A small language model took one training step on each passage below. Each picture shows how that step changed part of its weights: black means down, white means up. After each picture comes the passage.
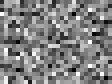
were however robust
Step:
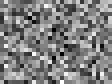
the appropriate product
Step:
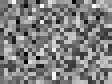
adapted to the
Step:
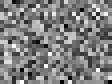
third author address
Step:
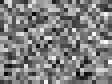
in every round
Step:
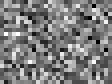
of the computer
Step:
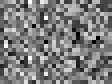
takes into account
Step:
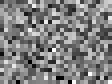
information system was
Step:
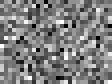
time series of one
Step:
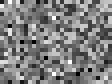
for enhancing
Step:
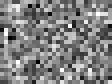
polar surface area
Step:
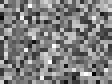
by using the exact
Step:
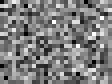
have been made to
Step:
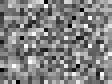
this scenario, as
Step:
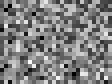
adaption or by
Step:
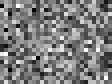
Education &
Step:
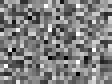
the appearance of
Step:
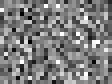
the reach of
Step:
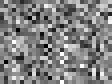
the quality of life
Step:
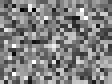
between $\tilde
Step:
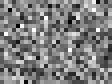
MRE studies on
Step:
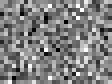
(Ref :
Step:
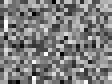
identity on a
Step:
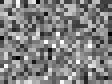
gives poor performance
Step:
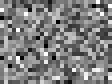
septate with
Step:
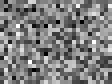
at higher powers
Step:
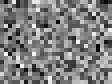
W' with a
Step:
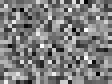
quantum coherences
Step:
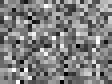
the idea of
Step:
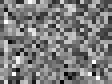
details on the first
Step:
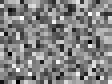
areas such as
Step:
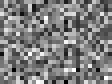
corresponding predictions in
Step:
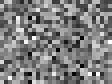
and a fast
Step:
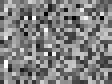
dataset, with an
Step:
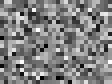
of facilities,
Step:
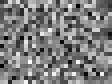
accurate, however
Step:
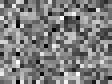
most commonly used
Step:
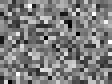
and juices
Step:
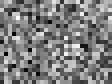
data and to increase
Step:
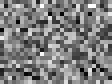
inside the
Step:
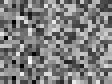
of $s$
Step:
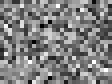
in disaster
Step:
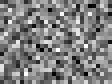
insights and
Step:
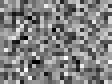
the introduction of
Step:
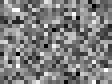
most used in current
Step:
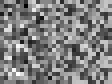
of importance to the
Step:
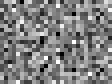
apparent that
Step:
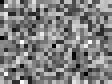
studies regarding the
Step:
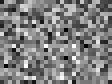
dynamics of two
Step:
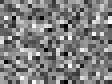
chemical potential is
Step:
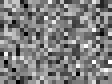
is mentioned in Table
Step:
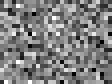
This survey
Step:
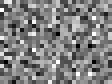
by excitation at
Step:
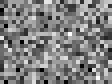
tot}$ to
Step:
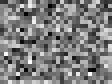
frame size of
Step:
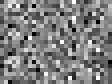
then closes when
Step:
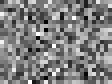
article, I
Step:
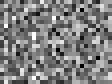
diagonalized by
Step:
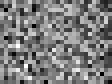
conventions of
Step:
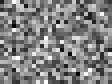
mass are also
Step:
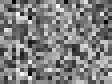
of interacting
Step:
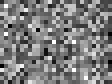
invariant were
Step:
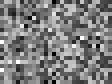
a comprehensive review
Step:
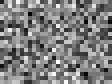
may result in a
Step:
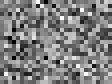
In terms of the
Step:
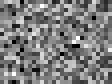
some Monte
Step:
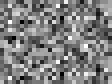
manufacturing ideals
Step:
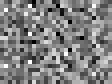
for quite a
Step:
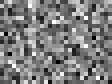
measures such as continuous
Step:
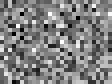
different doses
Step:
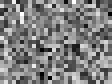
with progressions
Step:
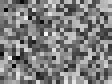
of feeding,
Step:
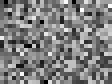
the collection.
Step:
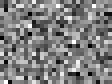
$\eta \to
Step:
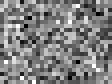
8: Mode
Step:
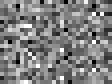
draw inferences
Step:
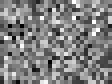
true boundaries of
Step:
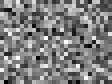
To illustrate how
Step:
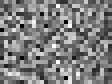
effects encoded
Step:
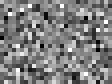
of Geography
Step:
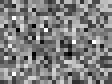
size $n$
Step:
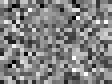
examining CS
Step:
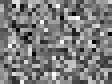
where $\ell$
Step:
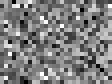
2) Rework
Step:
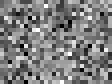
the present model,
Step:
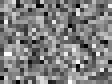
from telecom
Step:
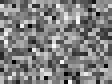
scores at zero
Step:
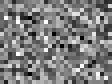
In designing the
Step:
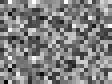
work behavior in
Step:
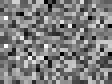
channel one is
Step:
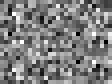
return is
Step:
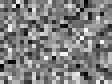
to a spatially
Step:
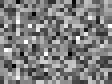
current teaching
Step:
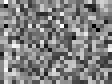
baseline and
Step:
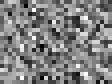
to countries such as
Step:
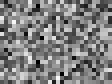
that existence of
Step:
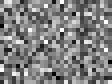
as input and
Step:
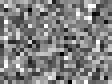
the same approach used
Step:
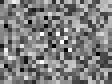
tool guided
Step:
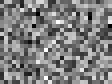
device through the
